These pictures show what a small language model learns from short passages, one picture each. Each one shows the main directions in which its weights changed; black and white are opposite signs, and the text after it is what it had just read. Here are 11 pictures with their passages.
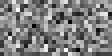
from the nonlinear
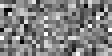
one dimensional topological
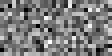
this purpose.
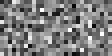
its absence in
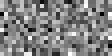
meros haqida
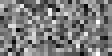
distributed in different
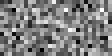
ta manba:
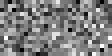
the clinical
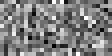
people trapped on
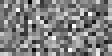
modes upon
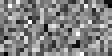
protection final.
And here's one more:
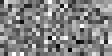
of the rate of the
